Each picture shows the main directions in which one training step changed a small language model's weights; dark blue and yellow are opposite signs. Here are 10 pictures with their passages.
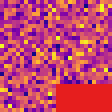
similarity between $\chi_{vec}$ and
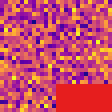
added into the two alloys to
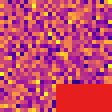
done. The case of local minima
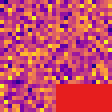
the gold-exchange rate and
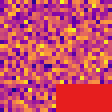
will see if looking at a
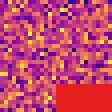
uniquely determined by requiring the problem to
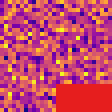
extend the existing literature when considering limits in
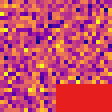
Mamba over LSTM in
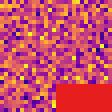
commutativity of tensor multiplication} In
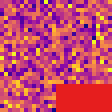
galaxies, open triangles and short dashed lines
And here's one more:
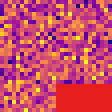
see that $e$ is in the
